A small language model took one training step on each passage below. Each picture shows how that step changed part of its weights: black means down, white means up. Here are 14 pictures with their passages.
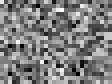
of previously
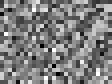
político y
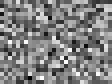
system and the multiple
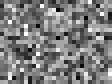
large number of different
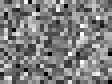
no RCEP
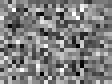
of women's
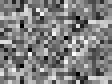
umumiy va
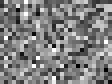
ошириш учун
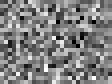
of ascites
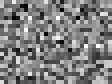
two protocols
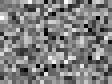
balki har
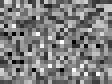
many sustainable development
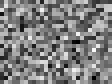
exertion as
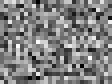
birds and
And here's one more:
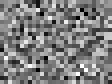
judecată din
